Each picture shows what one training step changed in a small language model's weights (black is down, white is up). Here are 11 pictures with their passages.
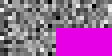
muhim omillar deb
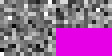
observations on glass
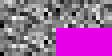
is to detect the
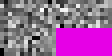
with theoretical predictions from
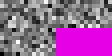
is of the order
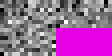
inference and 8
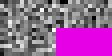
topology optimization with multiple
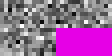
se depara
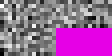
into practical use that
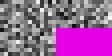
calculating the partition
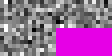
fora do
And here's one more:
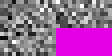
the {\it
